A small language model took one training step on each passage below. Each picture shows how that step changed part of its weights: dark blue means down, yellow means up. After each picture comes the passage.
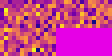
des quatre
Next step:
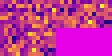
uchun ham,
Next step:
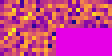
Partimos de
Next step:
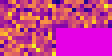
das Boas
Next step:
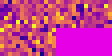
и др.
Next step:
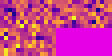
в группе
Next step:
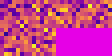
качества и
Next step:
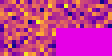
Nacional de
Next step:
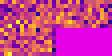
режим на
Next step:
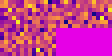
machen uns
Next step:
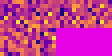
она ва
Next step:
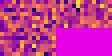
va iqtisodiyotning
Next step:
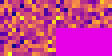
în temeiul
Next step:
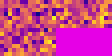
It is
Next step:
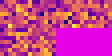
teve que
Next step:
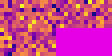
dengan hasil
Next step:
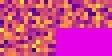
la Corte
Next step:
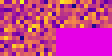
та малої
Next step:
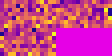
The extent
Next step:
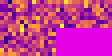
пологів у
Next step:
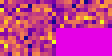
and created
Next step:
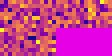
esta cura
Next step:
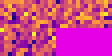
Autor de
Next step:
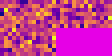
um direito
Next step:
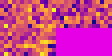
Economy and
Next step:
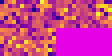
Oston de
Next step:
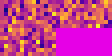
e/ou como
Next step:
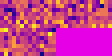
в общем
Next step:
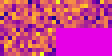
e Qualis
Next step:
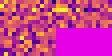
stundas vari
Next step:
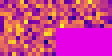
el modo en
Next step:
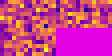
to explain
